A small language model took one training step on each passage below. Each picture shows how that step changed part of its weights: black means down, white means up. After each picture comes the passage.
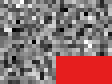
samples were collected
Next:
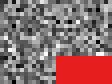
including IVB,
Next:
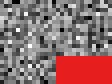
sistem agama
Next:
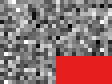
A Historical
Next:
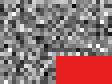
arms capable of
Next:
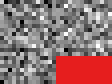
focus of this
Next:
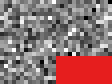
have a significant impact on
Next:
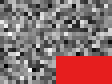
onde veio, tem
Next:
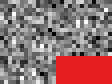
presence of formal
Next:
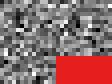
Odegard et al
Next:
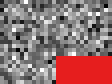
- the text of the
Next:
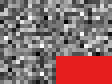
U radu je
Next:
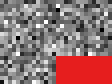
and Lillian,
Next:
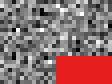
Raad ging
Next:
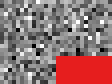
чи систем
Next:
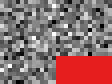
and placed her
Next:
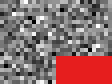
vítima já
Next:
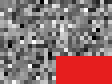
кўриши ва
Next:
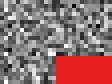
data can be used to
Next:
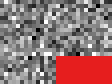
доверие –
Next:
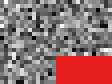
and comprehensive
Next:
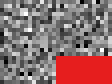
a escola
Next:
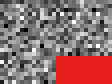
and goods through
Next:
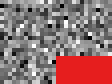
group under multiplication
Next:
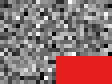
dependent variable,
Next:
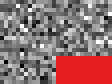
reliability of our
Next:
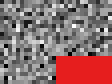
to its pre-mining
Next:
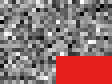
ease of access,
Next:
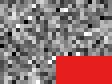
fiber. Through
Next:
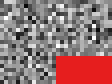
M., Illés
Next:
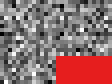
energy consumption of
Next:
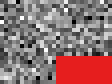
- Holistic
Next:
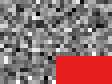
to make practicable
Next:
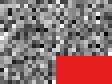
роду, стали
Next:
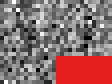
pensare che
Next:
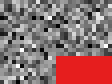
The moduses of
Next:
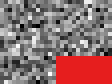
es congruente con
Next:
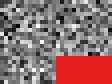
the 7-day
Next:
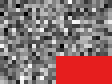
Experimental setup
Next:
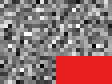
of slides.
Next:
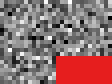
вопросов и
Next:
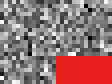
and Thurman,
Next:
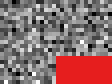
idu dalje
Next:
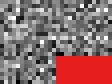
Lee Giles
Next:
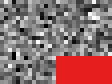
to trained images by
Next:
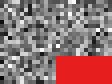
participants to explore the
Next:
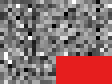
har bir keyingi
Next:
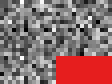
secara rinci
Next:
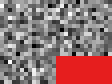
this thesis.
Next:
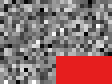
ello le hará
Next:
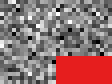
current plastic
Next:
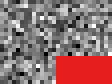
que hay dentro
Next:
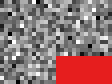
va boshqalar.
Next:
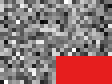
are worse than
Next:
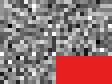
analyzed in
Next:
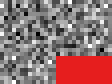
qilish orqali
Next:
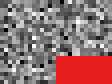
in the experimental
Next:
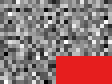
les services publics,
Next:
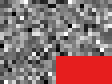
constatent les
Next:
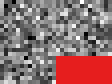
whereas menstrual
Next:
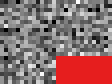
manufacturer in
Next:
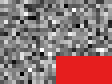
are inadequate to
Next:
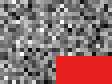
escritos de
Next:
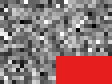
one of the World
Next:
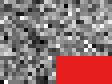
e éticas. Com
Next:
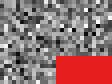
на освещение
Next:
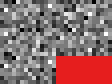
HA HB HC
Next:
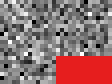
daya finansial
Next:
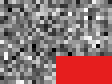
(i.e. the
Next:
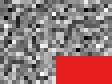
Figure 4. The
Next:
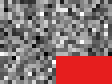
La candidose
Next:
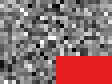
the pilot area
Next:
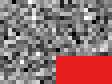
es del criterio que
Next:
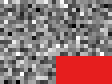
à 33 heures.
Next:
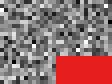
The trace element
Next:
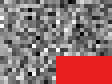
skrevet av
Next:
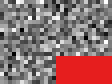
тахминан 1
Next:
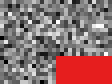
to fire weather
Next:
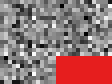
This work performed a
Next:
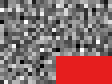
de organisatie ter
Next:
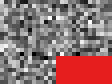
17; Nicole
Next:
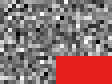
frequency doubled
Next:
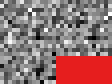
nations that are formed
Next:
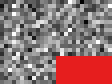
been observed also on the
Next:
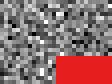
Ildizlar sonini
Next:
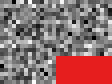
of M occur for
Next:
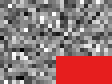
The results of this study are
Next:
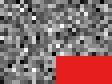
in 4% patients
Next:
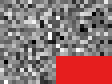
limiar e sem
